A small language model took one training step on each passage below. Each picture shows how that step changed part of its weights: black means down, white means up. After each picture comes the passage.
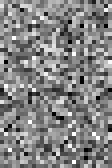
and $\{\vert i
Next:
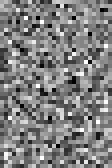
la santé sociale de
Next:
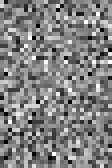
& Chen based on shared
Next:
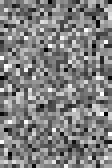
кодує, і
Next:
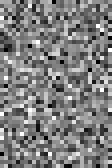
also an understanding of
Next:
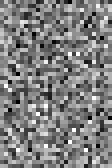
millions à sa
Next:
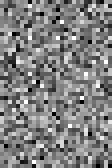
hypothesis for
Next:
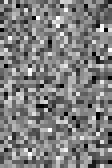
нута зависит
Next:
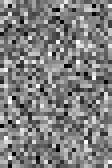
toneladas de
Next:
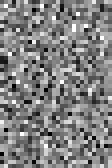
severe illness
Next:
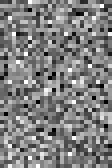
This density profile also leads
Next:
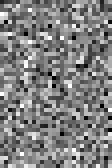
by activating MC only for
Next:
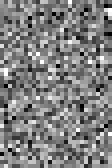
tags an article
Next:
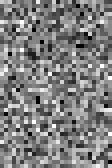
Kato, T.
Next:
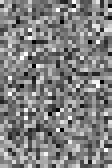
no effect for display
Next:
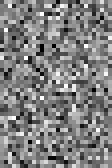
liberdade de
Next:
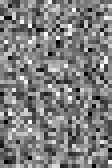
against the magnetic field
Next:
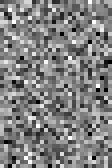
effective implementation of
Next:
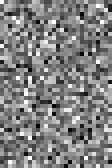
the author(s) only
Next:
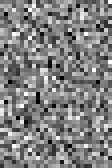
(a) annealed
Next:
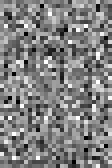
back to a model} The
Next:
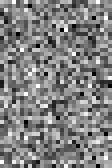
N., & Steer,
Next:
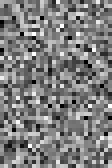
Matchonov S.
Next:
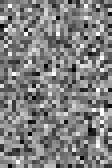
Asset Transfer)
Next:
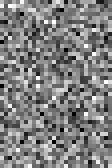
its commutator). A
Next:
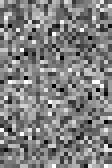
of the AIC. -
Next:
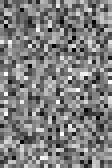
jihati bilan
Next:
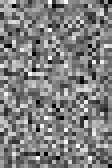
how well the heavy
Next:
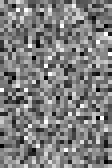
approval Ethical review
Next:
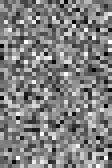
Creative Commons
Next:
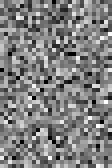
undergoing primary
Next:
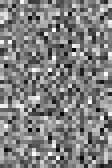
comparativo, o que
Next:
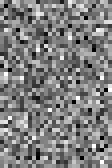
of panel c. }
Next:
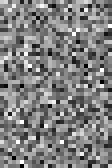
energy. Final states where
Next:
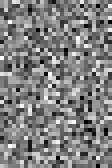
the lower (but
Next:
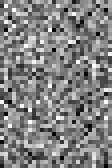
some of the most common
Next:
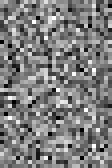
surface causing
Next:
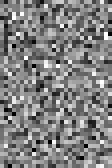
Conclusion The concept of
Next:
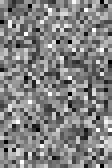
fields. Although a
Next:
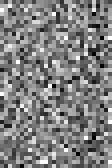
by checking all
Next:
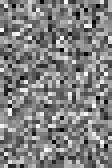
production is governed
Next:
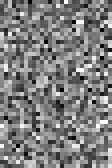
ul sho'xi
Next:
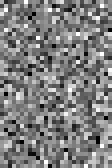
практика /
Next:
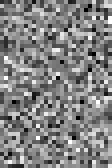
to a collapse of
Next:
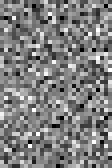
\caption{Number of
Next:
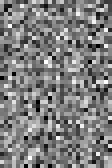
Therefore, it is
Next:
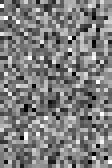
other identities. %A
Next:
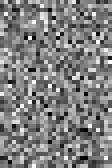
seen by a traverse
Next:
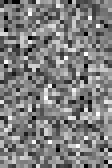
the same business
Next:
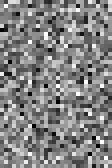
improve the performance of
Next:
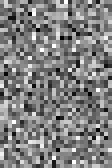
fluctuations therein.
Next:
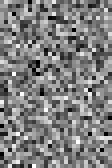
Presidente de
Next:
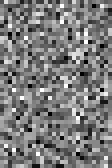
→ resultado
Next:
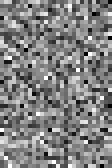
responsável por dar
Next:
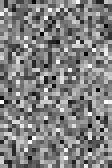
the preparation process of
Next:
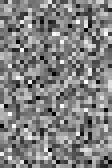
from different countries, or
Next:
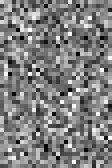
which gives, $\tau =
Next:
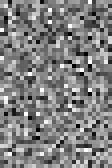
una pedagogía del
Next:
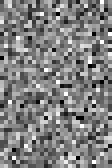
Sciences Andhra
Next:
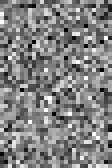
and Petroleum
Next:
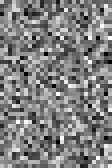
as a Classical
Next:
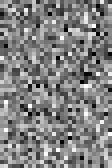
refere-se ao
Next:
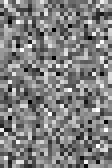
Eq.(2) with the
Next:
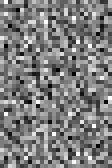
essa área
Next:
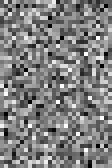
e/ou extração
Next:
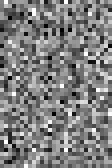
are kinematically
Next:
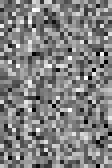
captures only the leading
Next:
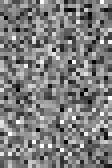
ve çocukların
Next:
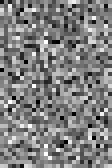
in order of decreasing
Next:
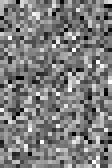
obtained as follows $\sigma^2
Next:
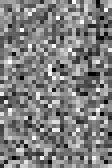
RF voltage |
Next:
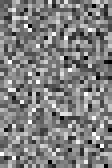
via quarks and
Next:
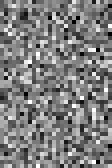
radiographs of
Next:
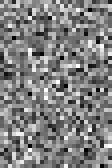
instances, while the
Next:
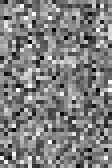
that with the increase of both
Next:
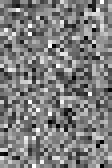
electrode pairs
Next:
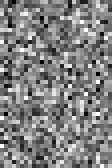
before their mobility
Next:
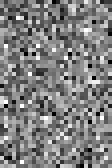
on the data-generating
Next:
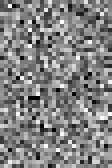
advancing wound
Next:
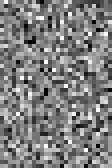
mixture [5].
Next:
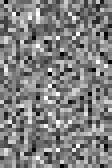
the star consists of 6
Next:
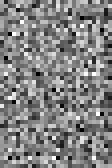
$Y_\odot$, and
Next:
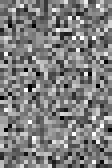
unique t^+ and
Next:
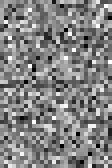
values of $\alpha$ and
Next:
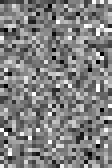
of the world's most
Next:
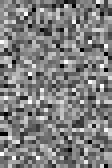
been quite successful
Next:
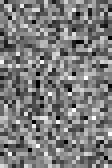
constant parameters in
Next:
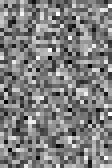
goedkeuring aan
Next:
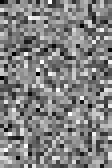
to rubber powder
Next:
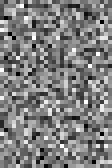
no guarantee that
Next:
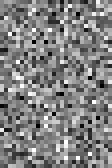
the discriminator,
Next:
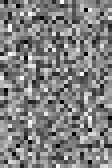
de uma análise
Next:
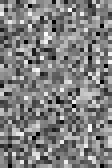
these limitations, as they are
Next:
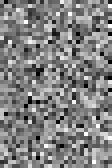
hier Höhen
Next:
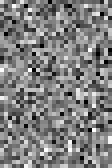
will use harmonised
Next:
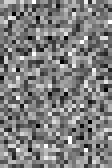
master the strategy
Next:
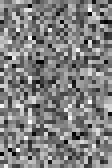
tests conducted,
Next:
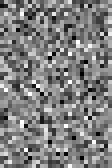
se suele confundir
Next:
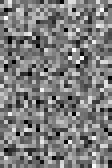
в других
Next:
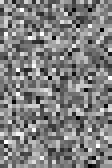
Matray, A.
